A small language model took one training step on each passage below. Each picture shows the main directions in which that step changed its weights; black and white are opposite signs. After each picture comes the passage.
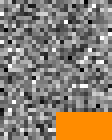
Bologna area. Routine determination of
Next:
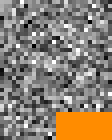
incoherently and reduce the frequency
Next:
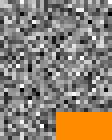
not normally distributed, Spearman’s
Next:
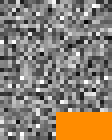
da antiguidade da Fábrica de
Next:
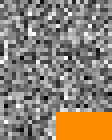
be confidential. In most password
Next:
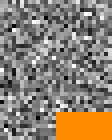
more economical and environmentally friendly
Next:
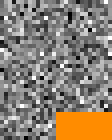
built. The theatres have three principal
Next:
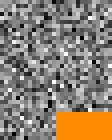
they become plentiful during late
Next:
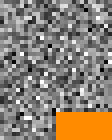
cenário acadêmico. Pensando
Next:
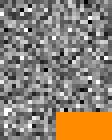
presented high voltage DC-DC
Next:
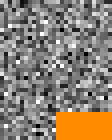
й обговорення суспільних
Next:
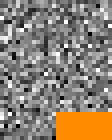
amount of 12.3 units up to a value
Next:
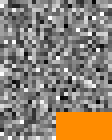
errors. Figure 8.10: The
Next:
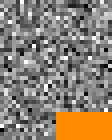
to‘g‘risida”¹³ va
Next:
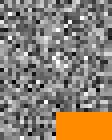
5. Discusión y conclusiones El
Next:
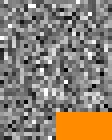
\square Лемма 2. Пусть
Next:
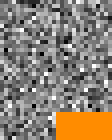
first-line treatment for uncomplicated
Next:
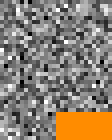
aimed to find out the major cause of poor
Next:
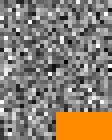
растений и в земледелии
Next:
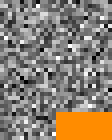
Exa. o sr. Capitão
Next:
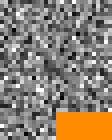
causality, type of reaction, severity, management
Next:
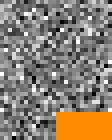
and relaxation can qualify people's
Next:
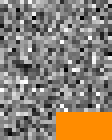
used to test the proposed approach has provided satisfactory
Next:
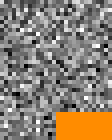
تحریر درآمد.
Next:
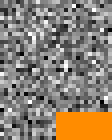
статей до публікації.
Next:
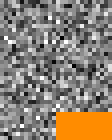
Threatpost, 2019. Available
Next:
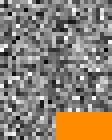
Fakültesi Dergisi*,
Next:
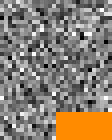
следует давать не слишком
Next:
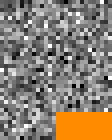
si íbamos bien encaminados.
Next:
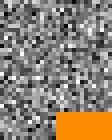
protocols – analogous to successful
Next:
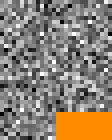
hence, should be kept in discussions on
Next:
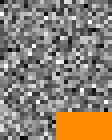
and propose a new metric, named
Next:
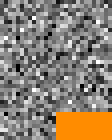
by reading the QR code using the car
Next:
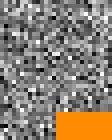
And Finance Bulletin*, 2(2),
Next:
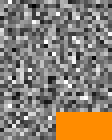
view that neuroendocrine effects, especially in
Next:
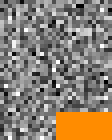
\cdot \exp(im\phi)
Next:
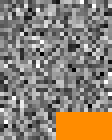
turli tarmoqlari... sohasida
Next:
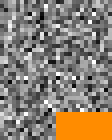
menganalisis bahan hukum.
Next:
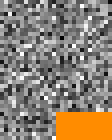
and archaea. *Nature*
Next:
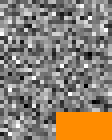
and a desire for improvement. These characteristics,
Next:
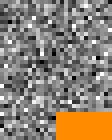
and $\mathbf{A} \leftarrow
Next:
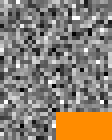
$\epsilon \tau_i$
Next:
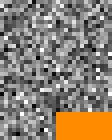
the North-West: problems and prospects
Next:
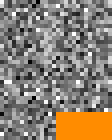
tuwrı kelmeydi.
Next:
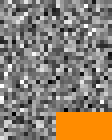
industria a gran escala podría
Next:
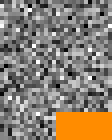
and re-tested scores were correlated using
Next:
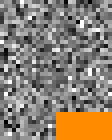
consequently, this has driven the search for
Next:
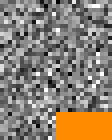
lisätä tietoa
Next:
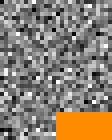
Anhembi, Morumbi
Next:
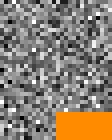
-7.3 Table 2 Tilt Data -
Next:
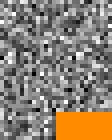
Kredi Yayınları. -
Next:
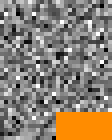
funding, poor infrastructure, weak
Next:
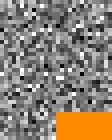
una capacidad real de respuestas
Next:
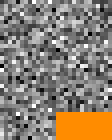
Jedoch macht es keinen
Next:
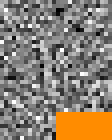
9 Key topics/concepts are
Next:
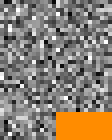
IN5) have experienced teams with similar country
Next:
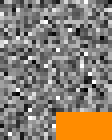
получивших дозу
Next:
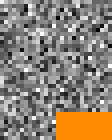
fallacies, impossible expectations,
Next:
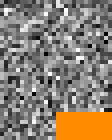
año con año de cada uno de los
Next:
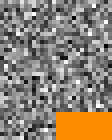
risk that is not balanced with deposit
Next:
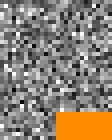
and without (red) intra-site sector
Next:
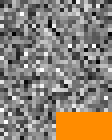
oleh Dwik Shandyah.
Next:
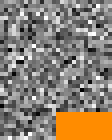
during internal democracy of political parties and general
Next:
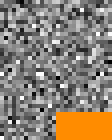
господарської діяльності
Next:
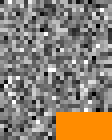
mustaqil tasvirlash; -
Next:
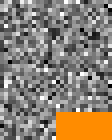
так и уже диагностированные.
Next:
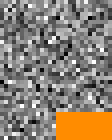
transform AI into an active tutor.
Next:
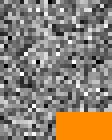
ahli juga dapat
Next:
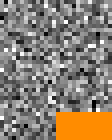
greatly influenced by premorbid
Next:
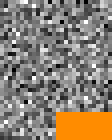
posits that urea's low molecular
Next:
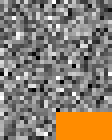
panjang (melebihi
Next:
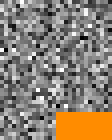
Дамассенон А, Фенол,
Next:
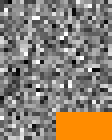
world? Is there a difference between a possibility
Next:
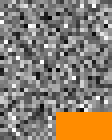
of conjunctival vaccination of
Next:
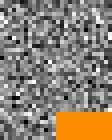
формировать структуру национальной
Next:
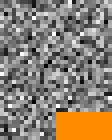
values, and ensuring lifelong learning opportunities
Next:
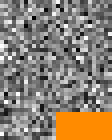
in the literature. According to published data, the
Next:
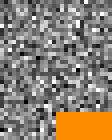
only on the child but also on his/her
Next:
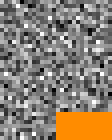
Despite the observed increment of Bitcoin
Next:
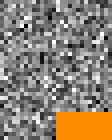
nisbatan qiziqish past
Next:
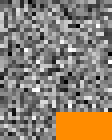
utilization are analyzed. The study highlights
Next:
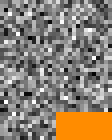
as Raipur and Sakoli, the
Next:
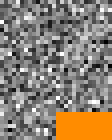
Foydalanilgan adabiyotlar:
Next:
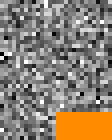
Sibirschi", mun.
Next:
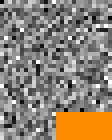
THE CREATION OF USMAN
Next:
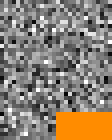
ENANCIB Aracaju-SE
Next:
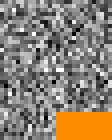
программы поддержки
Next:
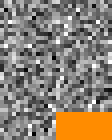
AND HUMANITIES (Vol.
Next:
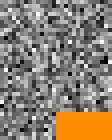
an applicant with a low credit history but
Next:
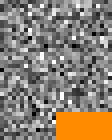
foliage of maize crop planted with
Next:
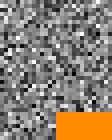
acima do peso? Sim ou
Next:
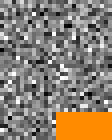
24 цикла. Таблица 1.
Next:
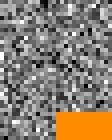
PRODUKSI MAKANAN
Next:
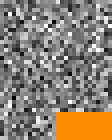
phenomenon that did not occur in
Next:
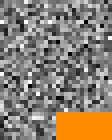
string players and therefore automatic fingering
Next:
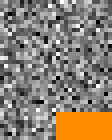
activation and interoperable automated privacy and
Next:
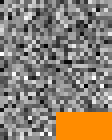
ko'rinadi. Ixtiyoriy
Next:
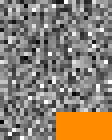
It is important to consider Open Science aspects when
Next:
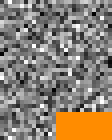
ham beradi. Unga shoir tomonidan
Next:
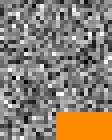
additive genetic and litter common environmental
